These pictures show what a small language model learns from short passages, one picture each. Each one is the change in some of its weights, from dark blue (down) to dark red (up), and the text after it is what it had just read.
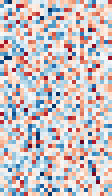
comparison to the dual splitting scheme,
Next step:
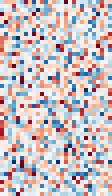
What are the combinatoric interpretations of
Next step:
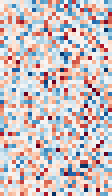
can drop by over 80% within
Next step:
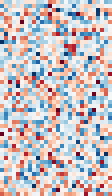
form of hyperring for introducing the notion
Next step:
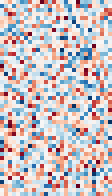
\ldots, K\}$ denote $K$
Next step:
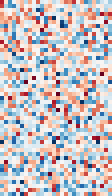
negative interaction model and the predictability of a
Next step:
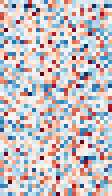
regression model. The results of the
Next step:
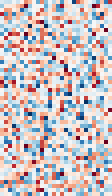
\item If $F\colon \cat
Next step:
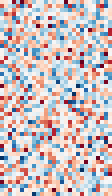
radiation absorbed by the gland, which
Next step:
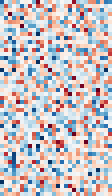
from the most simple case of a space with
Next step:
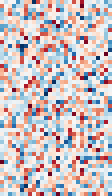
the website of DMO
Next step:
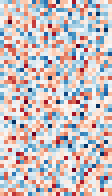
first proposed by Morris and
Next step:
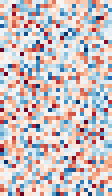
Edible Goods Non
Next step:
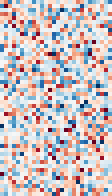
above the ABC region ($\sqrt s$
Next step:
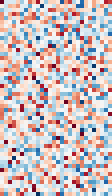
served as the ranking candidates, which
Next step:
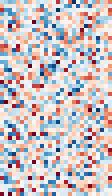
simplified frequency integrated radiative transfer equation is solved
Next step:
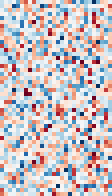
an element of $\displaystyle \mathcal
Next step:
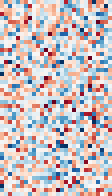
et al., 2014), in which only the
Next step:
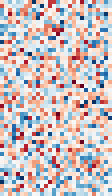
the volume. In the case of surfaces the
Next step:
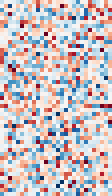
found it easier to teach online as their
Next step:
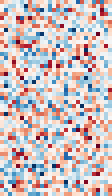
curve $y_{d}(x)$ with
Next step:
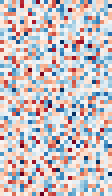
theory. We will first see that real
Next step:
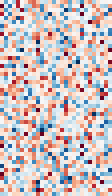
economic growth on carbon dioxide emissions
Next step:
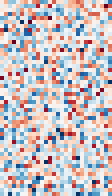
of its low density, high melting
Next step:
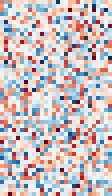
such that $(X\dslash {\rm
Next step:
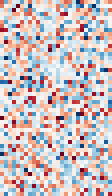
supine position in the normal condition does
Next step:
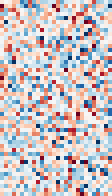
neighbourhoods of a functional $\mu
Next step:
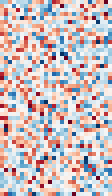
firing dispersion. For simplicity we assume that
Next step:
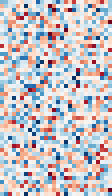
continuum model, we also need
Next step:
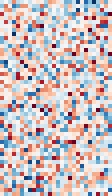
constructed which is closed by means of an
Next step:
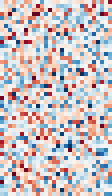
time (60%) 8. Quantity
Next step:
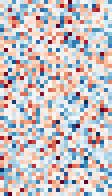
CRC patients is essential for formulating
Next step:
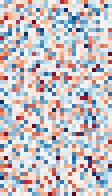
original phase. In differential geometry any loop in
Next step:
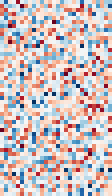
the decay of $^{21}$Mg has
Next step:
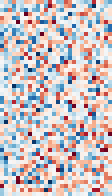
design facilitated a comprehensive analysis of the
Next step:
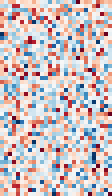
using the Fuzzy Analytic
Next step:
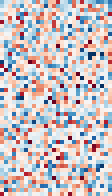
of $x$ cannot be part of
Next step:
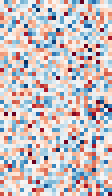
evaluate the implicit Gaussian distribution explicitly. Furthermore,
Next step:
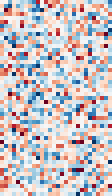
there exists an optimal solution to this problem,
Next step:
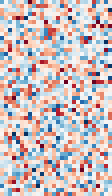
in the cells adjacent to
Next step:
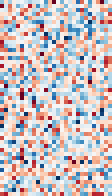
now introduce a field $\phi$ defined as
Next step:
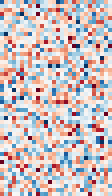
eigenvalues of $\gg\hh$ is
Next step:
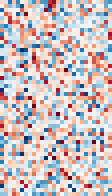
in giving a distribution with probability $0$
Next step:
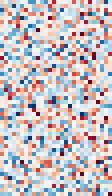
by the one for $\alpha=
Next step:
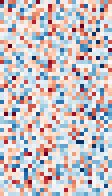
non-invasive markers. The
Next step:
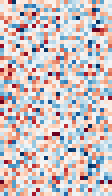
satisfaction–job performance relationship:
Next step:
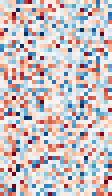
Religion, Always a
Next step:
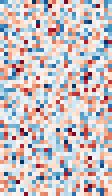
DPS is closely linked to a
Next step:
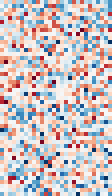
of intervals, that opened new perspectives
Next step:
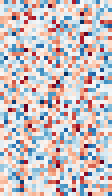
primer on both effect sizes and the
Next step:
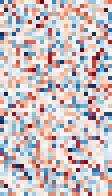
using IT tools. The emergence of
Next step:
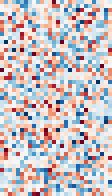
measure zero Cantor set considered in this
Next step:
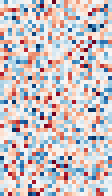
order to include the PML's. After
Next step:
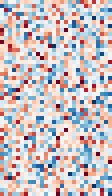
symbol or rising factorial and
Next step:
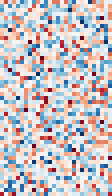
calculated through \eqref{mijys}
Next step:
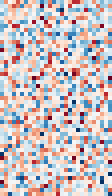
We have used a web scraping
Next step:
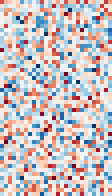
of a given tensor. Often,
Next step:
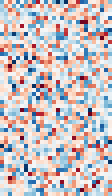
increases from 9 to 36, the proposed
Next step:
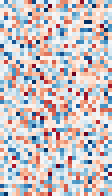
DBM similar to eq.
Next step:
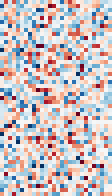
application for acne, rashes,
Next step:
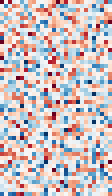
device, all kitchen
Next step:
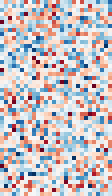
of acute appendicitis, early
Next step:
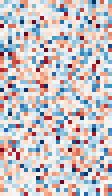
\vert \widetilde{S}(\alpha)
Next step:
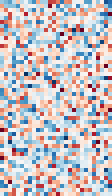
is concave by assumption, so this is
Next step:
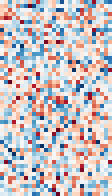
functions is truncated at the three-particle
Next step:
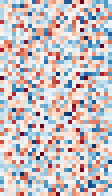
responses of teachers on all the variables of the
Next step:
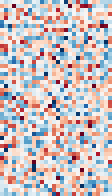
connecting rod has the length
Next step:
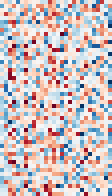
and Torque T (b),
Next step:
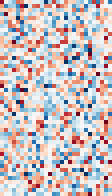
lumped element rectennas The
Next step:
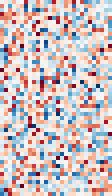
targets netizens who leave
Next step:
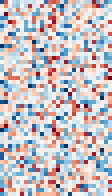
was one of the only temples that
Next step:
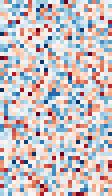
model atmosphere from the set calculated in
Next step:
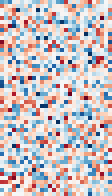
Yukawa coupling relates to the
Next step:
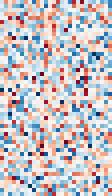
of a function's image, and
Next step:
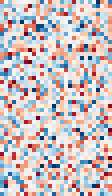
\affiliation{Departament de
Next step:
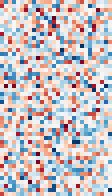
the results. However the derivation of the effective
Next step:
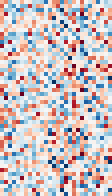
effect diminishes when the sizes of
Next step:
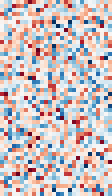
percentage reduction analysis (Tables 1 and
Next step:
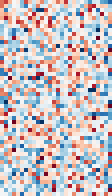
capacity of a quantum channel, which is not
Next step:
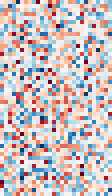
for alternate methods including the use of domain
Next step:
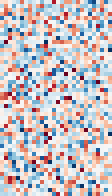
. \] Then, taking the limit
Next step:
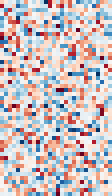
Channel inputs to constituent
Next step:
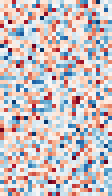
that can be attained in collider
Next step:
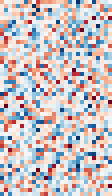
this point in the cycle, it will become
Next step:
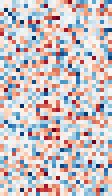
their mouse to navigate
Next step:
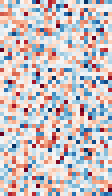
to arise of sustainable construction due to rising
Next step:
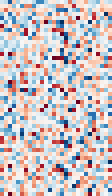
\frac{\partial L}{\partial
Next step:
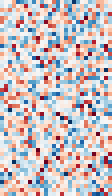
to conclude that $$\begin{aligned}
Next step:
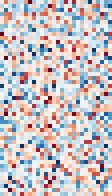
system. These are mostly used in
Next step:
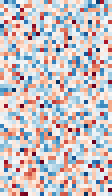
a) follows immediately from Propositions 1
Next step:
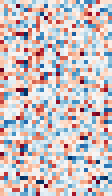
ABSTRACT Modern science denies
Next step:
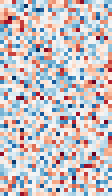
partners and externals are all bound by
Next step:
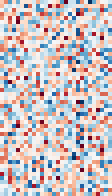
representation is completely described if the numbers
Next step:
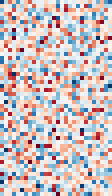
overlap between the external field and the residual
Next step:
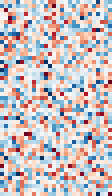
and then one would possibly be able to
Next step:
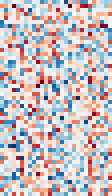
of basic rod 11, measured by strain
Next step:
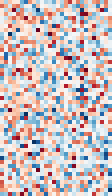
for therapeutic use 8.
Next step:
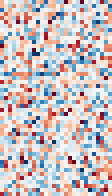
Networking which proved to be useful as a
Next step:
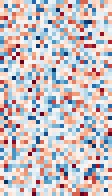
exactly deflate zero singular values. Let us
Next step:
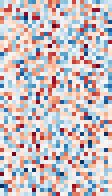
suggests that the maximal disc of full conjugacy is
